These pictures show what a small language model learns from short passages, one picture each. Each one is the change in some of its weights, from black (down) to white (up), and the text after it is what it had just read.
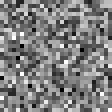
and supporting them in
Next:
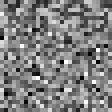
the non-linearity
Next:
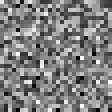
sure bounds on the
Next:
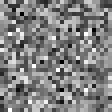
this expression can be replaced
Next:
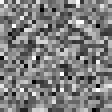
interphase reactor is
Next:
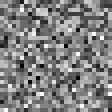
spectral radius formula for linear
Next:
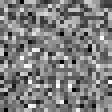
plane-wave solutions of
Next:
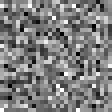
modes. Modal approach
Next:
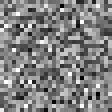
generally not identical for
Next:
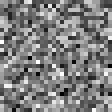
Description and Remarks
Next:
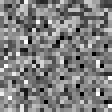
$m$ and
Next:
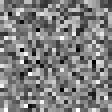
described by means of a
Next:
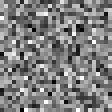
condition for long times and
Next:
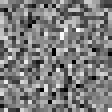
Research In Technology &
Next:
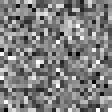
burn. This
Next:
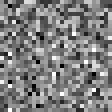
all subsequent jobs satisfies
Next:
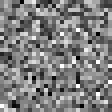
composite were performed to study
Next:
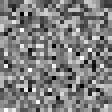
gender, history of acid
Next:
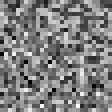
the impact of cloud
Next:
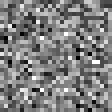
Schiffmann and
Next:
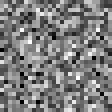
categorification of the
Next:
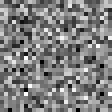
with functions in spherical
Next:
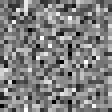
it provides a broad framework
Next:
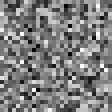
the dilaton is
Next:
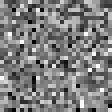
be added to the algorithm
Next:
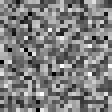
have another variation on this
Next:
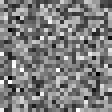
in this paper. In
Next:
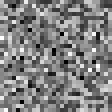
more complicated structures
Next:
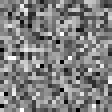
algebra. It is obvious
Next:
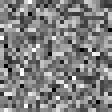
iron in the
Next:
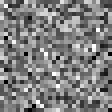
aggressive cancer
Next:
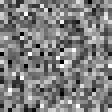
and many-years
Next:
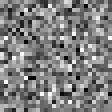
One of them is the
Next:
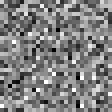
and therefore I study also
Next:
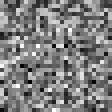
the conditional probability density
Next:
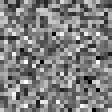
the two switching
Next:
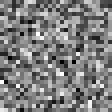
units. The observed growth
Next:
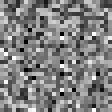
the future of climate change
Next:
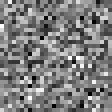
do not cross, and
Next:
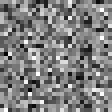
The second set of generators
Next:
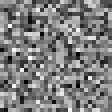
Math. Control
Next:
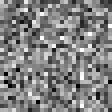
consider the following super Gaussian
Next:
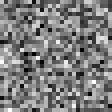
obtain that the map
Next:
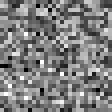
databases with
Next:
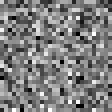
are coded nodes.
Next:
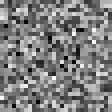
for research, technological
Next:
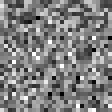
about the real estate
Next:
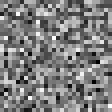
quantities, namely the field
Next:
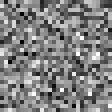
such that the corresponding full
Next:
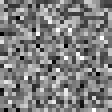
in the divisor class group
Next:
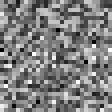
the SVDs
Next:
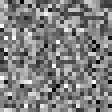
vests in the
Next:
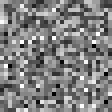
HP search space -
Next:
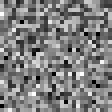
that the Kronecker
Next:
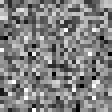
for stationary subsets
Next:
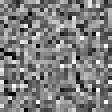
have been proposed to fill
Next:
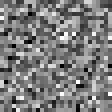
within their particular context.
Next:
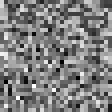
over $B$
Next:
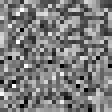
asymptotically harmonic with
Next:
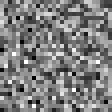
fuse collected by
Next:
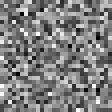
we introduce objects in the
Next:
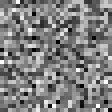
\tilde {\omega
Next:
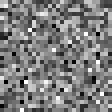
conceptualization of
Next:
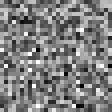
with a modified weight,
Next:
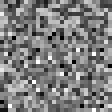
the model on domains that
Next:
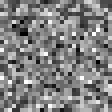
also possess social agent
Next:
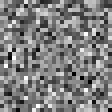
finite-difference operators
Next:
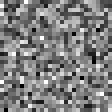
an increased number of
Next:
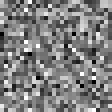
dreaming about
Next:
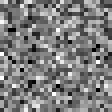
Acta Arith.
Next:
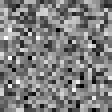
up under I in
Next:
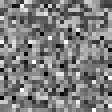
software and hardware settings
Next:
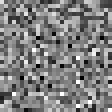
is easy to see that
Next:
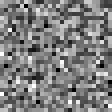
authors declare no
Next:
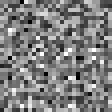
quality). In 3
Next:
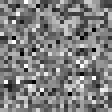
any materials previously submitted
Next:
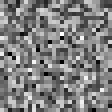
the mainstream and
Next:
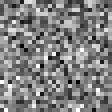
flask. The volume
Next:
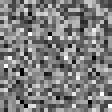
forms of matter in thermal
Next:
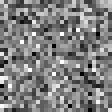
will decrease the consuming
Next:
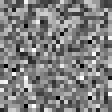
no means clear if the
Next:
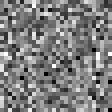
término de
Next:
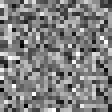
outcome. So in
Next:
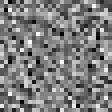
- Bandura,
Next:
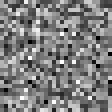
distinct star-forming regions
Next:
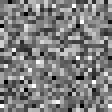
now be taken,
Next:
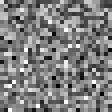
in the spaces $\mathcal
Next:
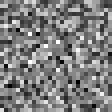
fibration. We
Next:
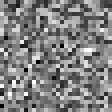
the mine production efficiency
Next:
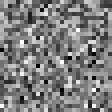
Amer. Math.
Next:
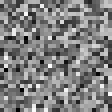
and arguing as
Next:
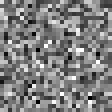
of PBH remnants
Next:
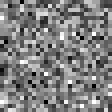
differential equations driven by
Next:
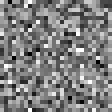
2 are receiving
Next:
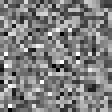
details of this construction
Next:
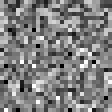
the infimum is
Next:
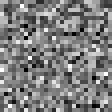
Hankel determinants
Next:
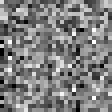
for all datasets. The
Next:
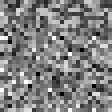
the emergence of flat
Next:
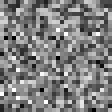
the point A is the
